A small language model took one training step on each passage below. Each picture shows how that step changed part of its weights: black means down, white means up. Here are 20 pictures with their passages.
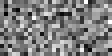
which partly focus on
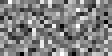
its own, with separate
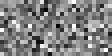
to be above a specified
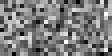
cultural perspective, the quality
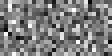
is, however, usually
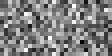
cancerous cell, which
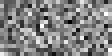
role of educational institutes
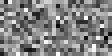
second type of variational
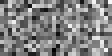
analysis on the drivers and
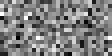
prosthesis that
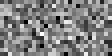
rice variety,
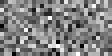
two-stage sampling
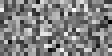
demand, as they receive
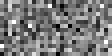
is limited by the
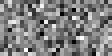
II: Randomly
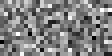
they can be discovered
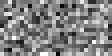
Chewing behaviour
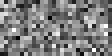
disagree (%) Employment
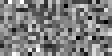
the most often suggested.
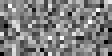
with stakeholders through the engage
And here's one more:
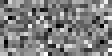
only meeting the growing domestic
